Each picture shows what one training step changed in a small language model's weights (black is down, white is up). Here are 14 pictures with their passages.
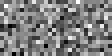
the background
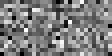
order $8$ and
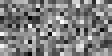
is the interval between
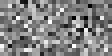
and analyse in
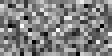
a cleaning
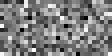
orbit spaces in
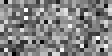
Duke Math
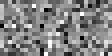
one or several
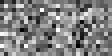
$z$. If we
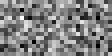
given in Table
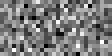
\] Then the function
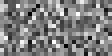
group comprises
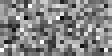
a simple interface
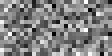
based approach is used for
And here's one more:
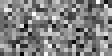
has not well been
